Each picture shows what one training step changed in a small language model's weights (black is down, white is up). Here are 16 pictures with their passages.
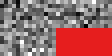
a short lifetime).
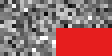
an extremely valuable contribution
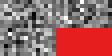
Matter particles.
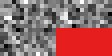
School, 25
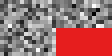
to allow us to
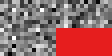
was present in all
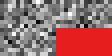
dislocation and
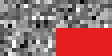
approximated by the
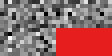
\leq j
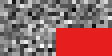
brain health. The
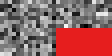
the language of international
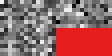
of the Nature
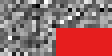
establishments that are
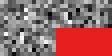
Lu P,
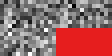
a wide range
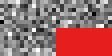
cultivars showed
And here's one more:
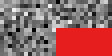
scientific research is conducted
